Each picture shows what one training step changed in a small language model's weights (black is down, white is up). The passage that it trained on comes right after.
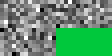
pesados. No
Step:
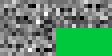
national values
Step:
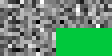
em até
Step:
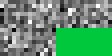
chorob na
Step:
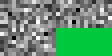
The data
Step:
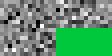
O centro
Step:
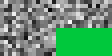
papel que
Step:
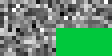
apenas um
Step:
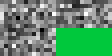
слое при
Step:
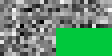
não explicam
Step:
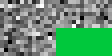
ações e
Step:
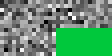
parte, a
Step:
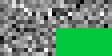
— hier ter
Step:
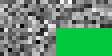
la funcionalidad
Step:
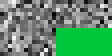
lors des
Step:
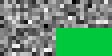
el proceso
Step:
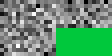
el retorno
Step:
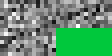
relación con el
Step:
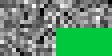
que deriva
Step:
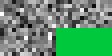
etdi. Bu
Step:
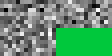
области в
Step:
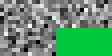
the perception
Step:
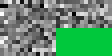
bilan o'zbek
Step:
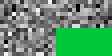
Wir haben
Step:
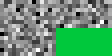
de Santo
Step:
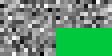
at SMK
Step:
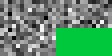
voor de
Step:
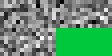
educativa com
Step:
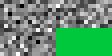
uso de
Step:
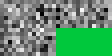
half of
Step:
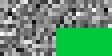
que fosse
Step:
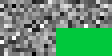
Interest in
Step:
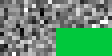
(date of
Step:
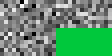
que ceux qui
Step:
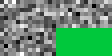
la utilización de
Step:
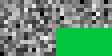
face of
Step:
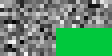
obra de
